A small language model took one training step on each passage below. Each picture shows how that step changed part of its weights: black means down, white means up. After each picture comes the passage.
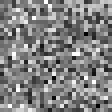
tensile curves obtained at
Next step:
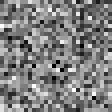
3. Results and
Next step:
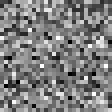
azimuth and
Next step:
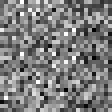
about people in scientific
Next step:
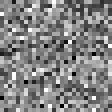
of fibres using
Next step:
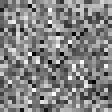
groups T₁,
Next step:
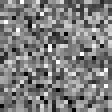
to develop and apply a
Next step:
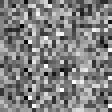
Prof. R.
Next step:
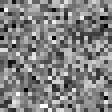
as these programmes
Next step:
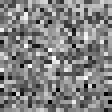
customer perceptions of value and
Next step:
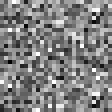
are like mixing certain
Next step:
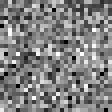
for collecting and
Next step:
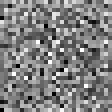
new methodologies for
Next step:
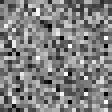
The organoleptic
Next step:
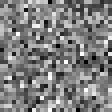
competence to meet their
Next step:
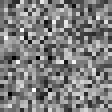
Manouach "I
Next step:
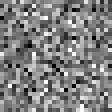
Jr. No.
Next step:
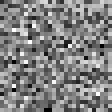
hide their former
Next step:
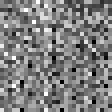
[17]. According to
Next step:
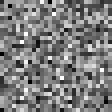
language, there is a
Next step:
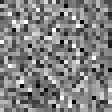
label of its closest
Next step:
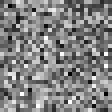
this study. The construct
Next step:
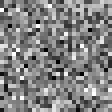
reliance on some central
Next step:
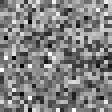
analysis and mechanical design of
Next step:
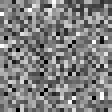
of the same body of
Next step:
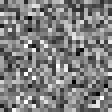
is also established.
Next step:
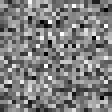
- Fish plasma -
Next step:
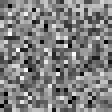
many chronic conditions, including
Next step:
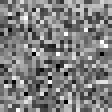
teams already exist or would
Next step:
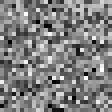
surrounding media and
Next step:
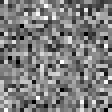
Intelligent Control and
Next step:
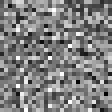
this finding, it was
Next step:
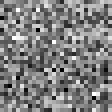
low'. There were mixed
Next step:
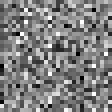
that OCR was higher
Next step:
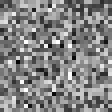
the transpose of a
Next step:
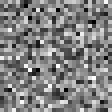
but also to facilitate the
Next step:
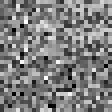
scores of the experimental and
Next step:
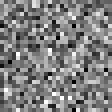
be 12V, but
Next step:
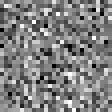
Uymin A.
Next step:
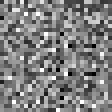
An alternative method is to
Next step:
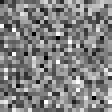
originated in the
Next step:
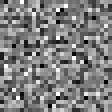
from FDI to economic
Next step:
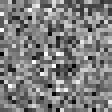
of Tubers
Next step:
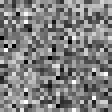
such as active material,
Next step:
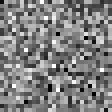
Multiphase synchronous
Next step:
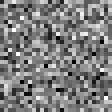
hours ↔
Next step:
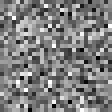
optimizer, user
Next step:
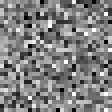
related to low-level
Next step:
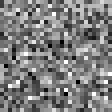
advance if they can effectively
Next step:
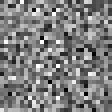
English in Pakistan. There
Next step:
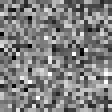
and which aims to analyze
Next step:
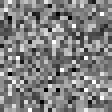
adhesions, size
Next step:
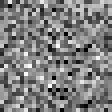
students, schools and
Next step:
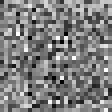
several known results and
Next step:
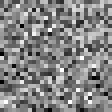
human resources is, the
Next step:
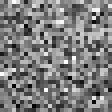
are among the most frequently
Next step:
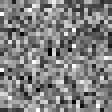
of Arrival
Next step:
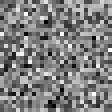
Zagata and
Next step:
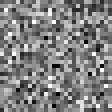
(PCR) for
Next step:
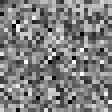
each crack, without
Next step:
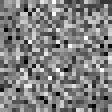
name but a few.
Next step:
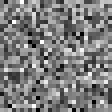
from 135 million in
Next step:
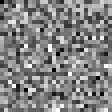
lithium sulfur
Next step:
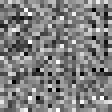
that are bad,
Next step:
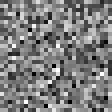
into how attitudes may
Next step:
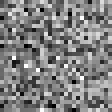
ideological and technological
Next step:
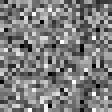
2. If E and
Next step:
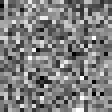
Random House -
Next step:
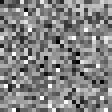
Sheep output price increase
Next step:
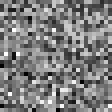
and be respectful of
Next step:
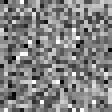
from Padada
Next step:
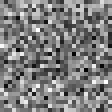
within the month they
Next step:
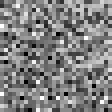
growing need for adaptive processes
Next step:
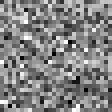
dispersive capability of the
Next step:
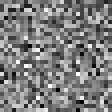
and (6), and
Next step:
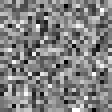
given to HIV patients
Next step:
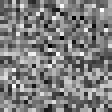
the Shopee
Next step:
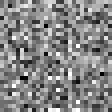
combine various elements of
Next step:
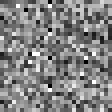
bottle The design concept
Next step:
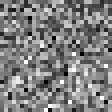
and cardiovascular responses
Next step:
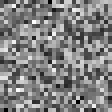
the connecting rod
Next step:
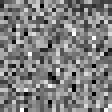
by Cohen and
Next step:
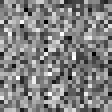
Visibility of System
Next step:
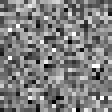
shows that is really important
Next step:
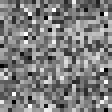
real-time without giving
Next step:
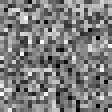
quickly disengage from
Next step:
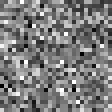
to the "Clinical
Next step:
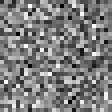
Abstract This study
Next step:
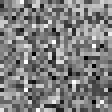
with pedagogical intelligence,
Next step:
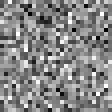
results of estimations made
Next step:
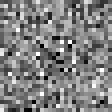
into well defined layered
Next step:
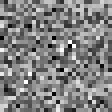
well as the continuous education
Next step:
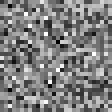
Government's initiatives such as
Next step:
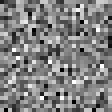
placed in line 16 for
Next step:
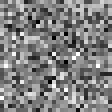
cannot boast of
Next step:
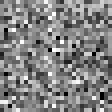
weight placed on the
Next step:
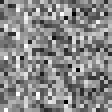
RESULTS The range of
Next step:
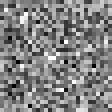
relevant. His
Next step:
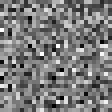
and other traditional and
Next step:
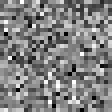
to contain a higher proportion
